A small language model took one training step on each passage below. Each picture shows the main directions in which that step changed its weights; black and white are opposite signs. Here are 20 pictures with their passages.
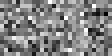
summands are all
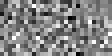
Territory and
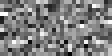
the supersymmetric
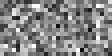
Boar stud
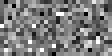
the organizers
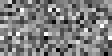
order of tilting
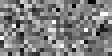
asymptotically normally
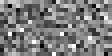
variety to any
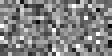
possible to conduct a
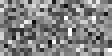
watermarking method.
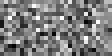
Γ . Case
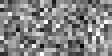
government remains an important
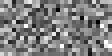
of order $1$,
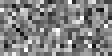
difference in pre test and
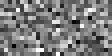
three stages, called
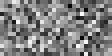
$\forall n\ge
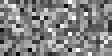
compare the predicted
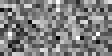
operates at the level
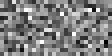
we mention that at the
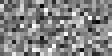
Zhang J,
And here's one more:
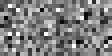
number of positive crossings
